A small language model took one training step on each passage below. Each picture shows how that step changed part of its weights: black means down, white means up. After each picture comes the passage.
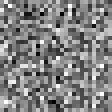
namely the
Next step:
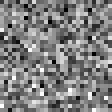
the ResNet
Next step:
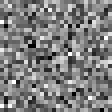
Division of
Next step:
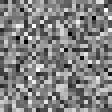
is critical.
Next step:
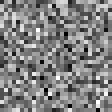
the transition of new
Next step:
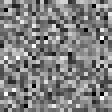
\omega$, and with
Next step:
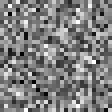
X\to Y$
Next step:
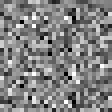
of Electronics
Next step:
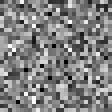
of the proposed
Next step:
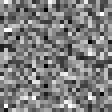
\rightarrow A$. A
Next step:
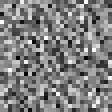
redshifts as
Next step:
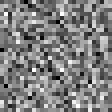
authors (author
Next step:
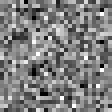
- \lvert
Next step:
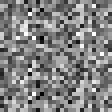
Two fits
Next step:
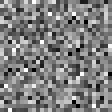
the nonlinear
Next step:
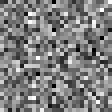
methods in detail.
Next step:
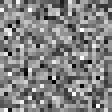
only does this approximation
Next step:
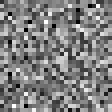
greatly from
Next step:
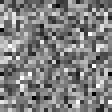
the moment the
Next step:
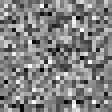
random field is above
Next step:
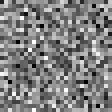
related to the corresponding
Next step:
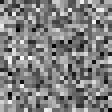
delays after the
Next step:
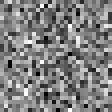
All the numerical
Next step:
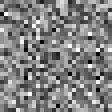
light velocity, and
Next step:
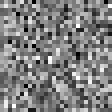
and multiply a factor
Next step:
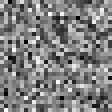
they are playing
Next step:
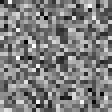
we proceed
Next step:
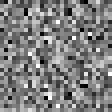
meaning. We
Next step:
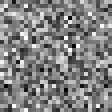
selecting the best
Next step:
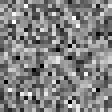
results. That the
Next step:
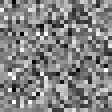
denotes the
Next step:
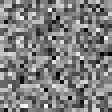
transformed in the
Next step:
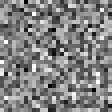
problems (in
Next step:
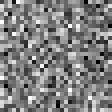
provides directions for
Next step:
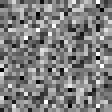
in Figure 5. The
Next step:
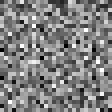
of the subsample
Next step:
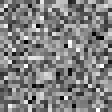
as shown in Fig.
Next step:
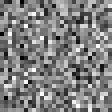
among 9
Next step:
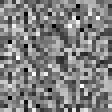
we randomly
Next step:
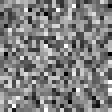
One of the
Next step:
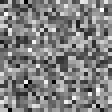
to probe different
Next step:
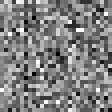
should be detected through
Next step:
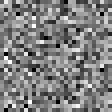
< \epsilon$, is
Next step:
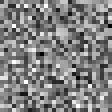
from a joint
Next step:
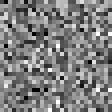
to instead study
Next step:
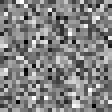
was proposed in
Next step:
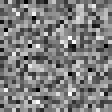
Pt. But
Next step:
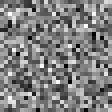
block, as
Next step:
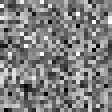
the passage of
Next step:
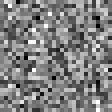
experiments (shown
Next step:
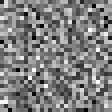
related to each value
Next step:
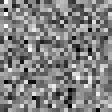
a 1D system using
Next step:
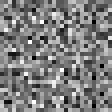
must be known
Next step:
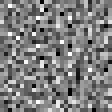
Deser and
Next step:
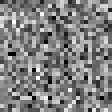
the determinations
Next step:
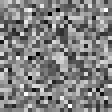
dictated by
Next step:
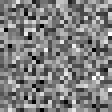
Phys. Rev.
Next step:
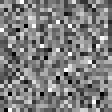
with the scalar coupling
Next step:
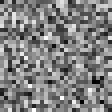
the presence of
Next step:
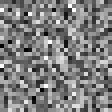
overall characteristics
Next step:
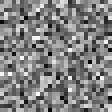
strategy using its
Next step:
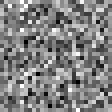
It has long been
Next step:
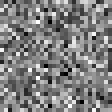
consider deterministic
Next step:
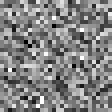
further improved performance,
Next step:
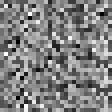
accuracy.\ The
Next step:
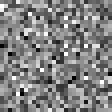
collisions with
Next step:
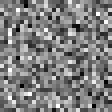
way, for
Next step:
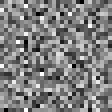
In this case we obtain
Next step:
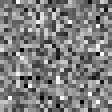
consists of an
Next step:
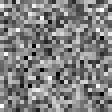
equations derived from the
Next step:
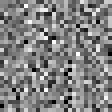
5G new radio
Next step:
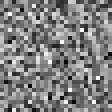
change the size of
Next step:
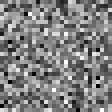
motivating the use
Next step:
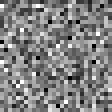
tensor given by
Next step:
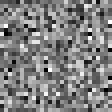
that cooling by
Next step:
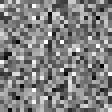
fluctuation size
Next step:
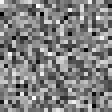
the majority
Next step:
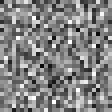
unexpected increase
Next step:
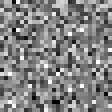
be given by the
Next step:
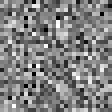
and correspondingly a range
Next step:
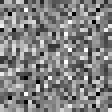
the underlying
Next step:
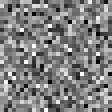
of the transient
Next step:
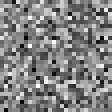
corresponds to the
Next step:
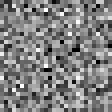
negligence of
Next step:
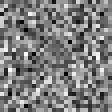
in a complete
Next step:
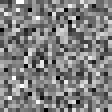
bits each.
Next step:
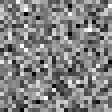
As shown in Table
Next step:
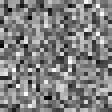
their mathematical
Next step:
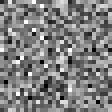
questions and
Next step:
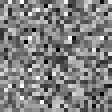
network. This transition,
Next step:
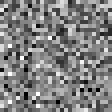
as predicted by
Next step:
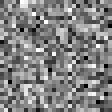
$r$ if
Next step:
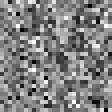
prove interesting
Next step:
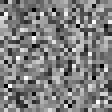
necessary to
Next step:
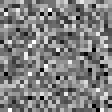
black hole mass
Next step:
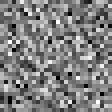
result of global
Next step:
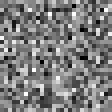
such key
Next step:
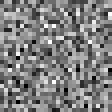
the graph topology
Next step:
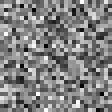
differ in their factor
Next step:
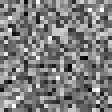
means that the
